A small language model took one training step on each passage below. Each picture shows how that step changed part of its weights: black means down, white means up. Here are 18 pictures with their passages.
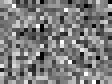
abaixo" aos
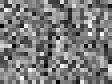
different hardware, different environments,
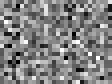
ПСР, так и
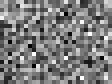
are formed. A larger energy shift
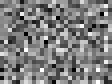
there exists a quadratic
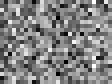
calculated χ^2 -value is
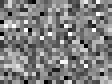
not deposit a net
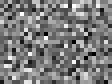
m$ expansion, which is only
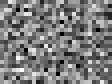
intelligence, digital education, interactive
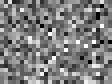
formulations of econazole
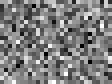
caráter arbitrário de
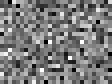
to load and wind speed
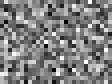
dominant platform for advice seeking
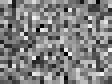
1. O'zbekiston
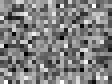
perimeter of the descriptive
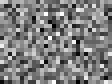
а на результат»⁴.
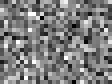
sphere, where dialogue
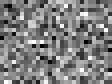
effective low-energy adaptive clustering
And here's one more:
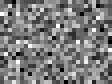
with post-eruption structures
